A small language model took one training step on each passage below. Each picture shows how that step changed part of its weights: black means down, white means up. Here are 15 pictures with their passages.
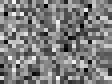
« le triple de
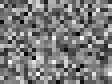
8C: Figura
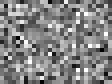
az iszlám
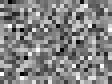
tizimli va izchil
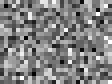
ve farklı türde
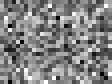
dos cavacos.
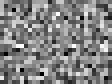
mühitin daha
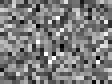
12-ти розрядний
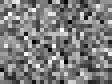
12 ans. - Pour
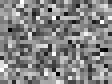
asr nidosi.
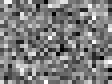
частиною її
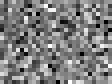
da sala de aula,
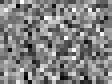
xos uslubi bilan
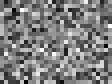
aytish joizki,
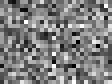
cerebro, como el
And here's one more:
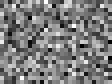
Optometría se
